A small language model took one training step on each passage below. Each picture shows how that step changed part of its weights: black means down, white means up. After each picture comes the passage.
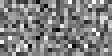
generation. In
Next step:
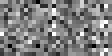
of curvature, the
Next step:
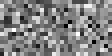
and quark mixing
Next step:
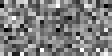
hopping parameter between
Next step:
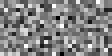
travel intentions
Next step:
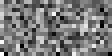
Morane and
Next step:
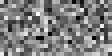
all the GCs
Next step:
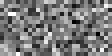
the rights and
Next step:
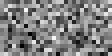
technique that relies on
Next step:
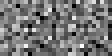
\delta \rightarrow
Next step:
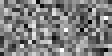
moderate stress,
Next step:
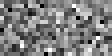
intrinsic mode
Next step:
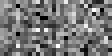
\leq N$ and
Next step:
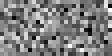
resulting projection of
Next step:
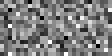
is given in Fig.
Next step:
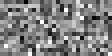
contradiction from
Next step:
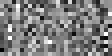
p<\infty $$ for
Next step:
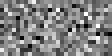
zero (or maximum
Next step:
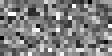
the crowded galaxies
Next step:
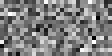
the support $p$
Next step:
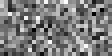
$m$, and should
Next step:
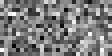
the pre-and
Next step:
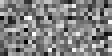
This avoids
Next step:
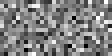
can use the linear
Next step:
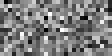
/ food /
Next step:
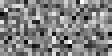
dominance of the
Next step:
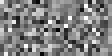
production. While our
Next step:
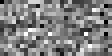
urgency review
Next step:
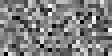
functions $\partial_2
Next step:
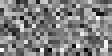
two approaches: the first
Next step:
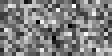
correlation analysis was also
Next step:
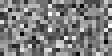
results of the form
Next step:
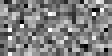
m$ and let
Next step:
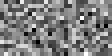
order $n$)
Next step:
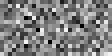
kritik bir
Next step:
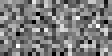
\item If $\lambda
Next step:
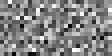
indole compounds
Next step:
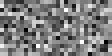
a given rational function
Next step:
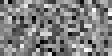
homogeneous clusters via
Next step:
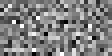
not be isomorphic to
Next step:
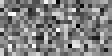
the same space. Note
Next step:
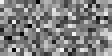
full responsibility for the
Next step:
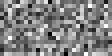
include some sort of
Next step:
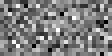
at the center,
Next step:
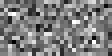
the 80s when
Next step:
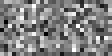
codec and the
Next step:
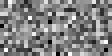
Observe that
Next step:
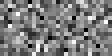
is a double of some
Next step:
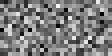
body connection is
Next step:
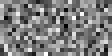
and force constant of
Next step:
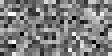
the use of the
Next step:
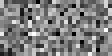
from a theory of
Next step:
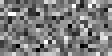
the piston
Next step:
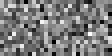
presented a model capable
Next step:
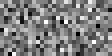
with 2 mixture
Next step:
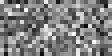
each of these will be
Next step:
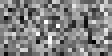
with the scan technique
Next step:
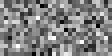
on top of its
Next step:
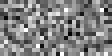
baseline method on
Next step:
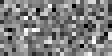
\pi /N
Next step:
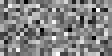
lack of consensus
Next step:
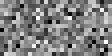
We use here the two
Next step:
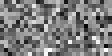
picture, the matter
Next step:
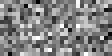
and working conditions,
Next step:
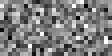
and institutions.
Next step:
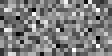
spinels is quite
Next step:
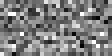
the presence of the
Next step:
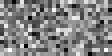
if a reflective
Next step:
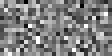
explained by small value
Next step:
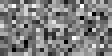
could learn particular
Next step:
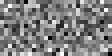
assess the effects of
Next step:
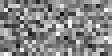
couples to electric
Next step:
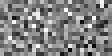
coefficients finite. Moreover
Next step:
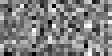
end of period 1.
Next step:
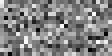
hold things without
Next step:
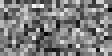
know who lived where
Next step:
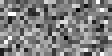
the magnetic profile of
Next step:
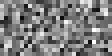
and MILC
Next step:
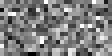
the various feedback processes
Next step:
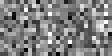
mentioned above, the
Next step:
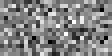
methodology starts with
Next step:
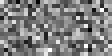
itself, so
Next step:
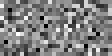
cohort studies.
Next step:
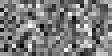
color. For the
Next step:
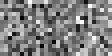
C (n\ln
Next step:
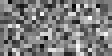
detrital in
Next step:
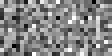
numerical algorithms.
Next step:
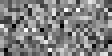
active method, where
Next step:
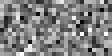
and denote $\delta :=
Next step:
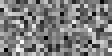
two negative and one positive
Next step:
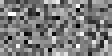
the interior of an
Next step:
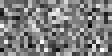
mechanical system with the
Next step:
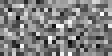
cycles obtained by
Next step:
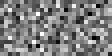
for for the and about
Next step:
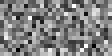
until now.
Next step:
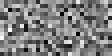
operations of the
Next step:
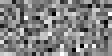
Republic of
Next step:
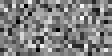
flow. The latter
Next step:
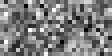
{Phys. Rev.
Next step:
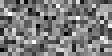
the author used which
